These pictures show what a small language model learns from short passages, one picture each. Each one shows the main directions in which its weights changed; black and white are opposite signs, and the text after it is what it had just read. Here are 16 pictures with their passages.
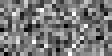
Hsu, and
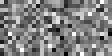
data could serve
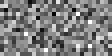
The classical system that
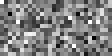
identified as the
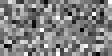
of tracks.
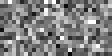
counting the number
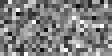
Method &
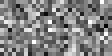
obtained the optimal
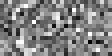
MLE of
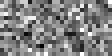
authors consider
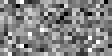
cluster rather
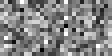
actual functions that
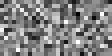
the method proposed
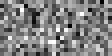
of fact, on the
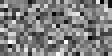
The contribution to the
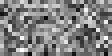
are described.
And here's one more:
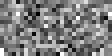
foresee. The
